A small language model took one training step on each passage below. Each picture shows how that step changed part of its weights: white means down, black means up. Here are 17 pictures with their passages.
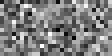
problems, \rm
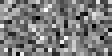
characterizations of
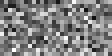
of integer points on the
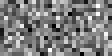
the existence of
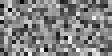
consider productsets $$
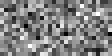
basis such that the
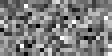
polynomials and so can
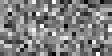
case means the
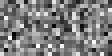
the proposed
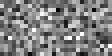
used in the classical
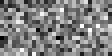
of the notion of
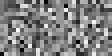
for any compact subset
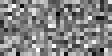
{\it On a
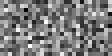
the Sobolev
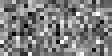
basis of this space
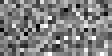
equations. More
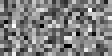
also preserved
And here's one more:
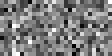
we'll describe
